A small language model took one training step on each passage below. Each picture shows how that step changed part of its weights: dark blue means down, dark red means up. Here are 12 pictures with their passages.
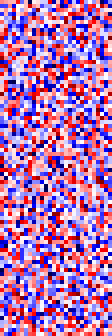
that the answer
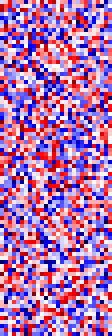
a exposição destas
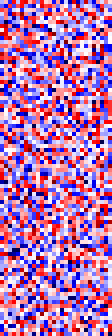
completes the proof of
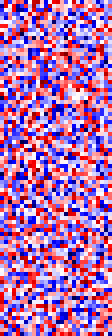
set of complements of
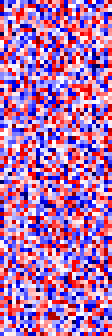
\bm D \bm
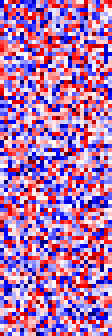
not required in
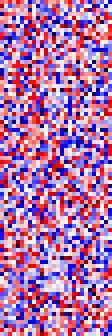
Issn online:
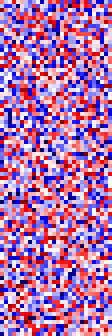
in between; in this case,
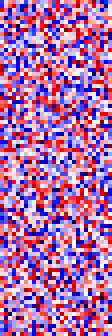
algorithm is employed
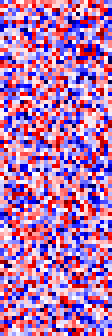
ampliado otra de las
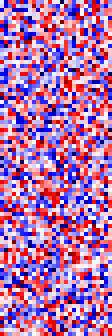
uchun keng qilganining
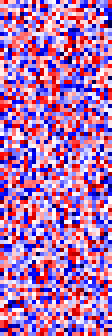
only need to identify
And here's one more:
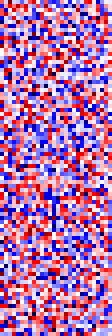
Hansen*, welk
